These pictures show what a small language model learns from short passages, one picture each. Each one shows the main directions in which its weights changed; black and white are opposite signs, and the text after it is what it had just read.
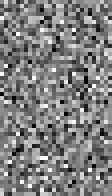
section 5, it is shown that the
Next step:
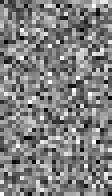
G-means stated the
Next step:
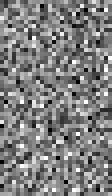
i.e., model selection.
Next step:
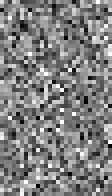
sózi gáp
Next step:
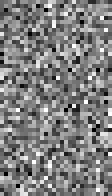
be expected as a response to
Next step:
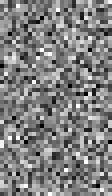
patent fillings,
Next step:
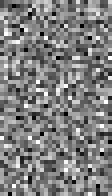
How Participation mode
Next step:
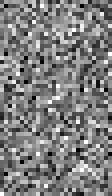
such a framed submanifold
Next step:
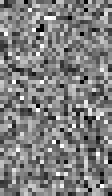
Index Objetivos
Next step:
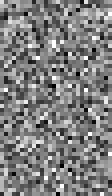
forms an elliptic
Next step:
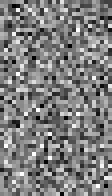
parameter $\lambda$ is called
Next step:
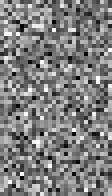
Pearson criterion
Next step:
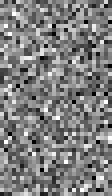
small round cells (Figure
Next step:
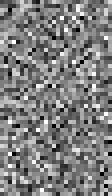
unethical decision may be
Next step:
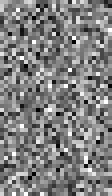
sifatlari mavjud
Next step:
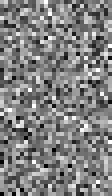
case study is making to the
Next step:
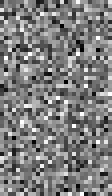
hamda amaliyotga
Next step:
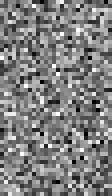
cujo capital do estado
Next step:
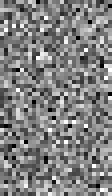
monitoring programs,
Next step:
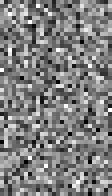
\left( {\frac{{\left(
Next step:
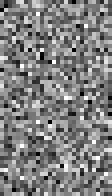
The second level is called the
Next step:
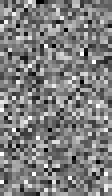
mai ales în timpul
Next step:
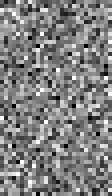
number of such surfaces, as well
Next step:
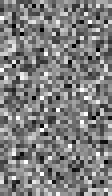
factors, reliability,
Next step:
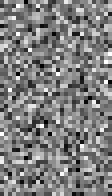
layer. For woven
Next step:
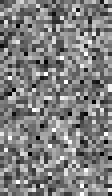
it are discussed that
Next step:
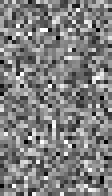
found to have the potential to
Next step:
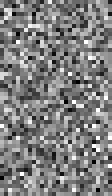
oils. The dryness
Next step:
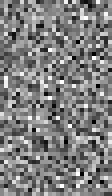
Theorem \ref{Ham}, the
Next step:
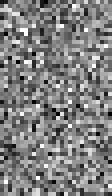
correspondence $A\to \tau
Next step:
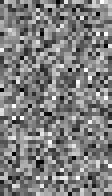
frame and the units are in
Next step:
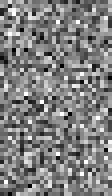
Palabras Clave:
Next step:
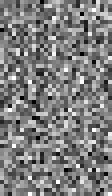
that the nimber of the
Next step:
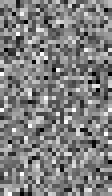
values. This in turn
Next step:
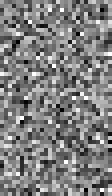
alunos. Para
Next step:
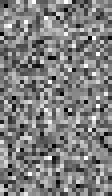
Quillen model category
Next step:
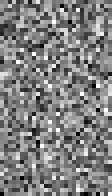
us to choose appropriate
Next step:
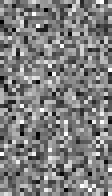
daerah sebenarnya
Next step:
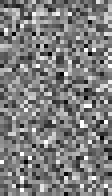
di dalam negeri
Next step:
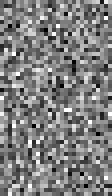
can be seen as a special case
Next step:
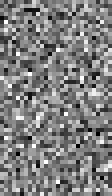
interest. This provides the first
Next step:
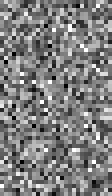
encode increasingly
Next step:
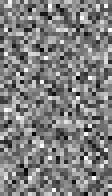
dx.$$ This is an integral
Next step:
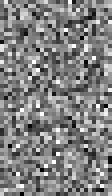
у ній теж
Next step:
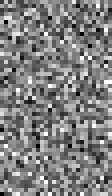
of jazz harmonies.
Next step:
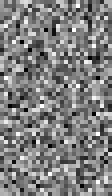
not be able to view the
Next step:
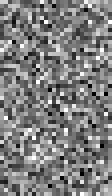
méthode DEA,
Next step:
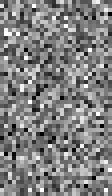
Fang², Leitong
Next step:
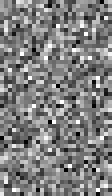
also be included in the
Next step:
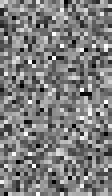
reach optimum process conditions both
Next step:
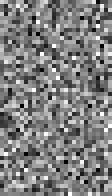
for the Tutte polynomial of
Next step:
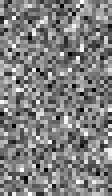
algorithm. We already
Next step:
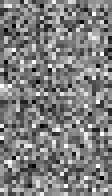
MIR, for many
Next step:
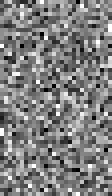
w\in\R^d$ and
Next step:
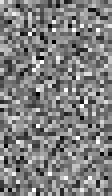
(incompressible and boundary
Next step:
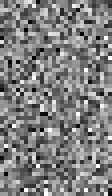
la *pluralidad*, con la
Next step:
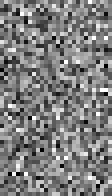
yuzidagi barcha
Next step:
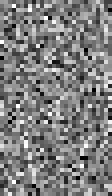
western Himalaya.
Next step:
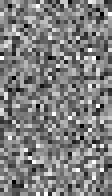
during the evolution of the
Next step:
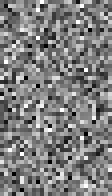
anume în limba
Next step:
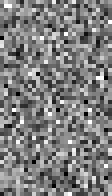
PPSE thus became an
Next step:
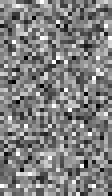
with probability 5/8 resp.\
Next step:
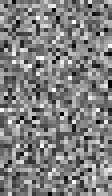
que liderou a agenda
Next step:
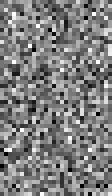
nondegenerate nonlinearity
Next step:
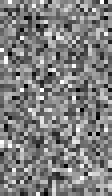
and forests followed by a
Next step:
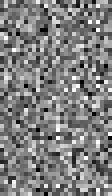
as the product of such disk
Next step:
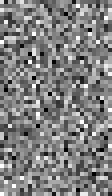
of intermediate disposal
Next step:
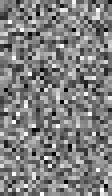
n/r \rfloor$.
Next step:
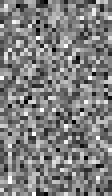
seen the province lagging
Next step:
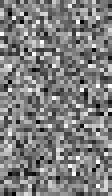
\pi i}-e^{\alpha \pi
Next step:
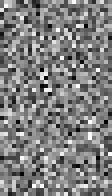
The identification and classification of
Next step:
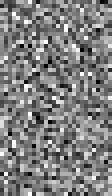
with Mild Cognitive
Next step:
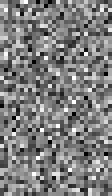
transmitting such images are
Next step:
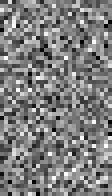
máni emes, al
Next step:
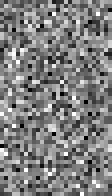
que a Elsevier está
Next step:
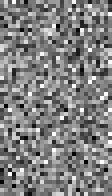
be a dominant weight of
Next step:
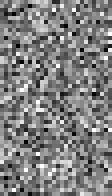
transfer is basically a
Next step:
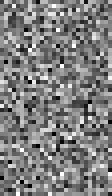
ellos: Barrio
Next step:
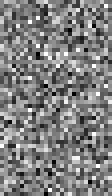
found that firms backed
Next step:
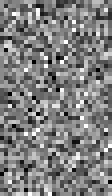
of expression and human rights
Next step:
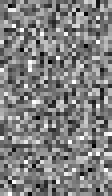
and make choices. In
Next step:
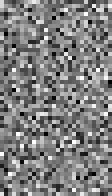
a semilinear elliptic
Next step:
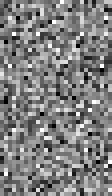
h_l \wedge C$.
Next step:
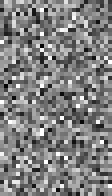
Reinsone, S.,
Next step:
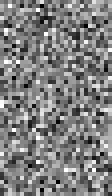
Price is one of the
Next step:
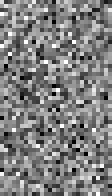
soha rivojiga
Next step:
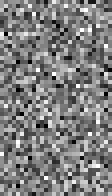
forma alternante);
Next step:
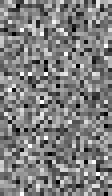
and we find that the splitting
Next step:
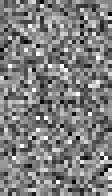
your interpersonal
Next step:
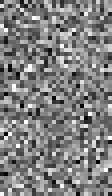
generated by the distinguished
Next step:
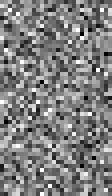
of aluminum alloy
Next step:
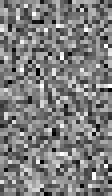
умовах постійного
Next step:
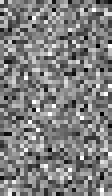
Community ACs
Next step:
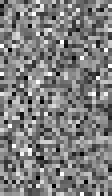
repositório digital
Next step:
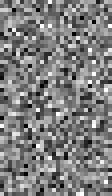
des pratiques de
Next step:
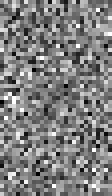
erinnern so an die
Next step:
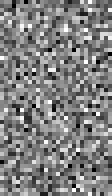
the use of copyrighted
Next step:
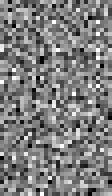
takes the place of meat
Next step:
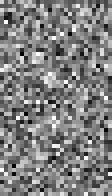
of cesarean ³⁸
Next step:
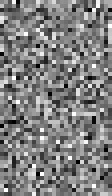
subboxes of $B$ in the
